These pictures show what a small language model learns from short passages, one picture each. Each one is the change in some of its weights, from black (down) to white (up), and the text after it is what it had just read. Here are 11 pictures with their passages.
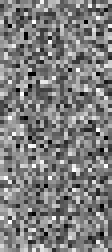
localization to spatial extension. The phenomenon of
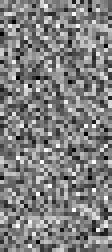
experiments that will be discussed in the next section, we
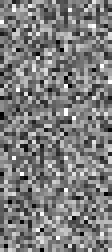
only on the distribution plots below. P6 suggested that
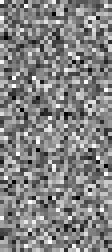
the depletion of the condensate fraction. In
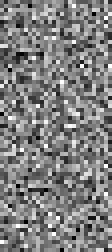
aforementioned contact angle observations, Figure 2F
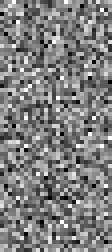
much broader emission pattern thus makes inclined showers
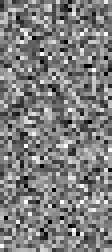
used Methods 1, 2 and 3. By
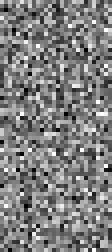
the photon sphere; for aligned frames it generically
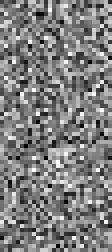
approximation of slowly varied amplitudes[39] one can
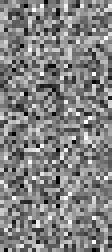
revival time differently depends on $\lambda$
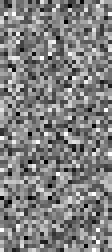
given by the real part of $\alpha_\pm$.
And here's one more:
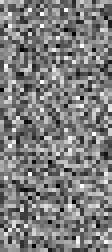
acquire PV if it is not present initially
